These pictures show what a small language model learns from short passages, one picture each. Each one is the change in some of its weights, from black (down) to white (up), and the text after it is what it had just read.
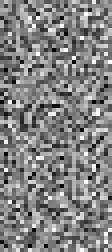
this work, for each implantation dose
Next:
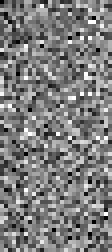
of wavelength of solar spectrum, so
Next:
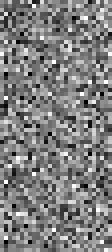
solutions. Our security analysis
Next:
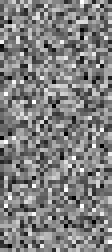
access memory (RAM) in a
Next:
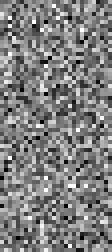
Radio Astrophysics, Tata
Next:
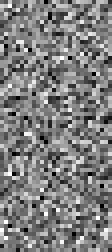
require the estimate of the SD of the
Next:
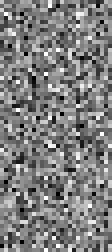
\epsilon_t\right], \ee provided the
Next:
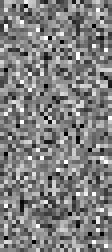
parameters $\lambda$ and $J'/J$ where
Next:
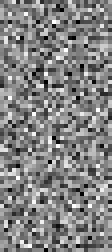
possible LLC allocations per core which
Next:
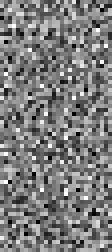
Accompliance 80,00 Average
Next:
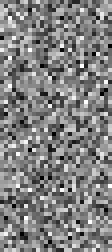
for a broadband light because of the
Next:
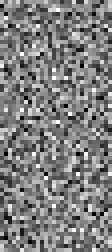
was performed for the first time. Material and
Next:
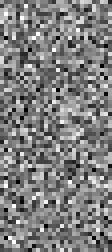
trends, but on local high-resolution
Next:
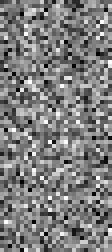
(66%) cases presented with painful
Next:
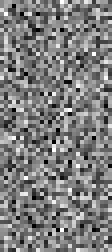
\chi \right) \nonumber \\ & & +
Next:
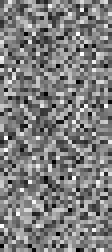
for different Gr and Gc Figure 10:
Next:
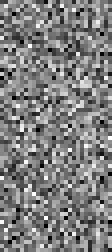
as outside of Germany. The
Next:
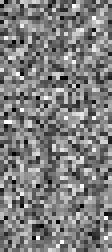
4-5 days or until the extracts
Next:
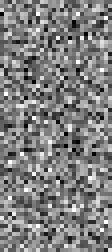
on the topmost part of 4 wrinkles
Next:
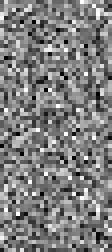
Smarr relation \begin{eqnarray}
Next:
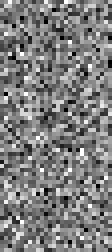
gives us a total of 16 sources (Table
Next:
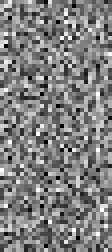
are as follows: \begin{itemize}
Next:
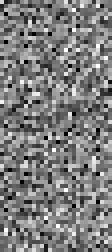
are 55.1% of the cases are positive
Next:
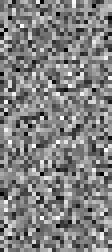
problem is not time crucial it is not important to
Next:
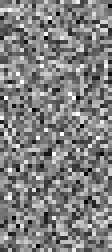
W.~Full, ``Fcm: The
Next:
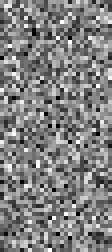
which store all values at once Solution: d
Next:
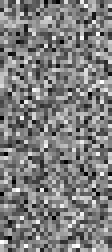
and 2,000 ppm or sprayed at 3
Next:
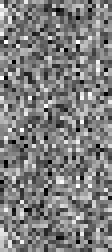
orbit of Fig. \ref{peric}.
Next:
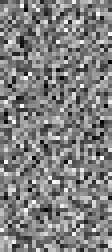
The Natural Givers. 2.
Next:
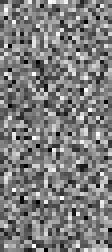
to accept others, but they showed less
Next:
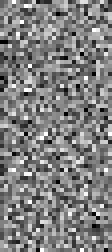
complexity geometry for open systems may provide
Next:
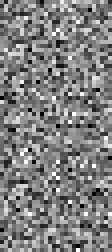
kept it free from moisture for
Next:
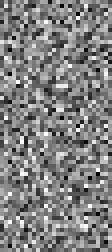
(Elijah) Elijah reflected
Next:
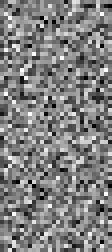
source type: in the same source condition,
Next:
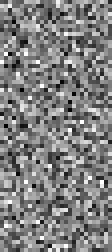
system, the AUC score, which measures
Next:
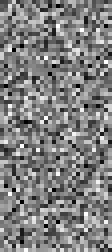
=$~50 closed shell along the
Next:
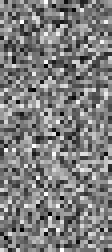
irrelevant, the explanation of
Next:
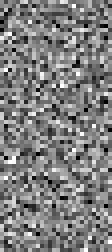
the phase-consistent modes in all
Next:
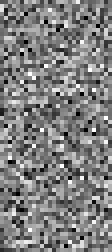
size and coordination on SOJT effect.
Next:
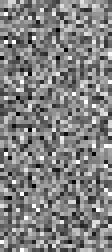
trials were used in the present study. The
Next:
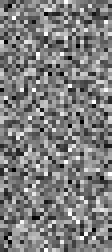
df MS Number of obs = 227
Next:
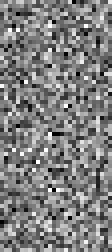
by a user. \end{abstract}
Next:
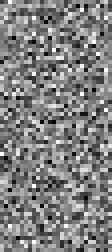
After capturing an image, a new
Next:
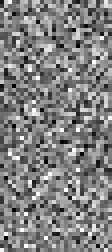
top-left block of the element matrix
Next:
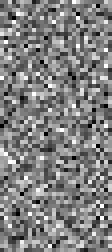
drive robot i.e.,
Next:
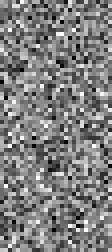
for drug dissolution, minimizes
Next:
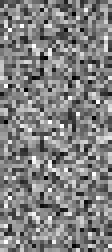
a result, a higher level of content validity
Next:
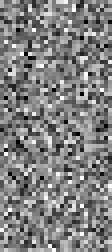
financial system, have effective access to the
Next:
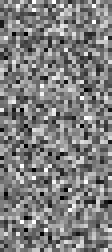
section, and in the example files. \item The
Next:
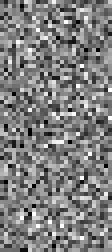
stable, for $v_R/v_L
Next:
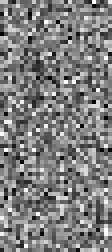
probability of frontal collisions.
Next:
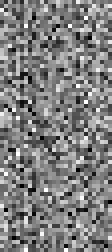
+ \text{Im} \gamma_0
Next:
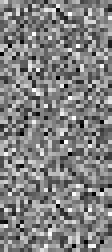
We compute fluid trajectories by
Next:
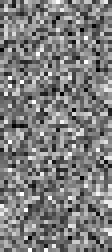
nodes) is only a small fixed fraction of
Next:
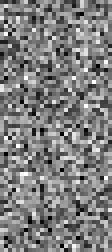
$p(s|x)$ of disease
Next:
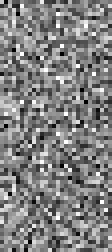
tebranish, amplituda,
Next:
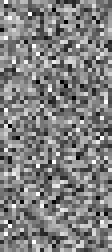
a software stage, which applies a
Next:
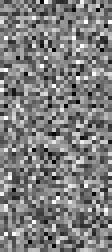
the actual VNA measurements of the
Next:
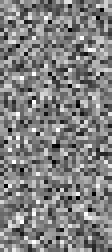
measures to alleviate excessive
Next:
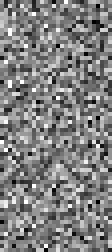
tracking objects within its operational
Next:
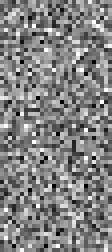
European Patent Convention
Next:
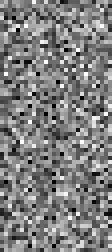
push them into anti-national
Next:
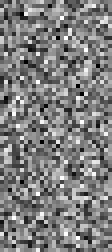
(2) Since r_{SNmin} and
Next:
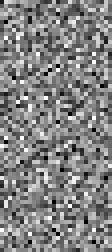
each time step the process can be regarded as a
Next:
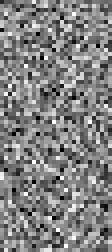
which has the task to create a model for
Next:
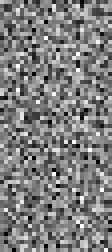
& & Health & - \\ \hline
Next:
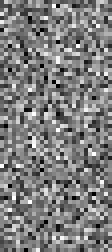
steepest descent methods, but first we need
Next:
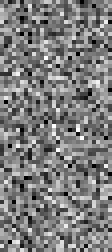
\section{Thermal conductance} We
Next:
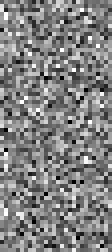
still-fluid settling.
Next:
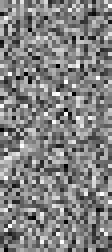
of \cpachecker. These make
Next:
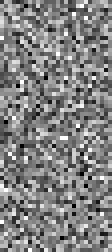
pollution. The Dharavi
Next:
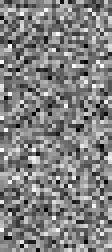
The teacher-researcher set the
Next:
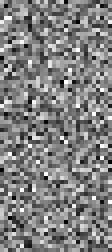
plasmapause, allow for collective
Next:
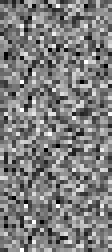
example, we study the production of the
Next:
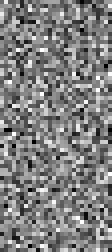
\section*{Appendix B:
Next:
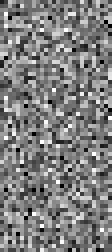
not just confined to providing money and
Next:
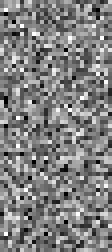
$t$ increasing with $n$, which
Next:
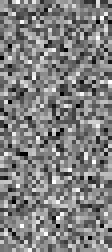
is well identifiable with typical *H.
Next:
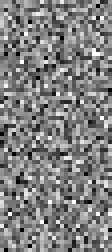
various codes. Mathematical models for
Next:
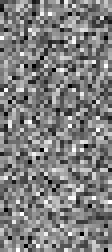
the 1D mean-field equation for tightly
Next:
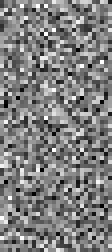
the manuscript. Dr.
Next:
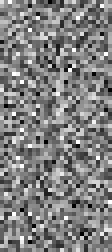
short-range correlations (SRC)
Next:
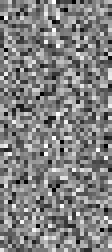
to enable the effective use of new materials is
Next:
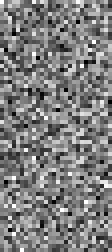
of smaller beams, the event rate is
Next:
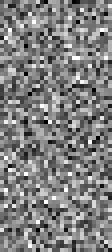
the discrimination he was required to do.
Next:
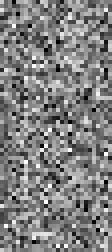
(a.u.) of the resonance
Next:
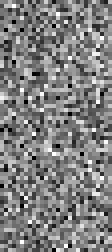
based Battery Charger for
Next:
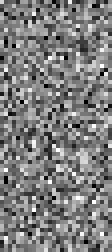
50% sorghum flour and
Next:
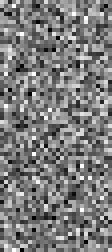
of age were less likely to have
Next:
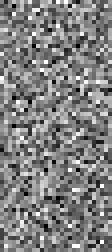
loop at low temperature attributed to defects or
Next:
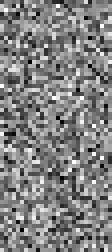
flux-attachement transformation, which
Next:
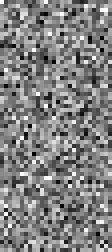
There is a non-negative integer n
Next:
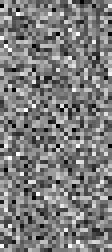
\author{Korneel Molkens}
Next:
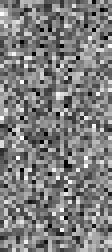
shows that the single-qubit dynamics depends
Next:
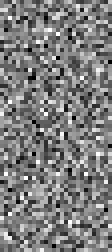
with \cite{JO}. Wightman's
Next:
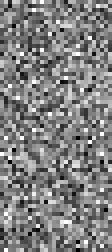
we do not consider here. One should also
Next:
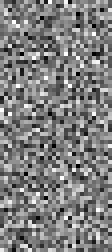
and Ar respectively. Reducing
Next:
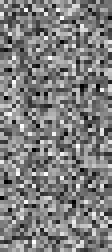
device storage, potentially interfering
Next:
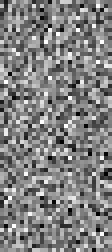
class proximity through a distance preserving
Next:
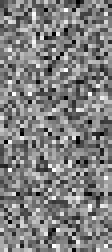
Also, `Indeed, the concept of
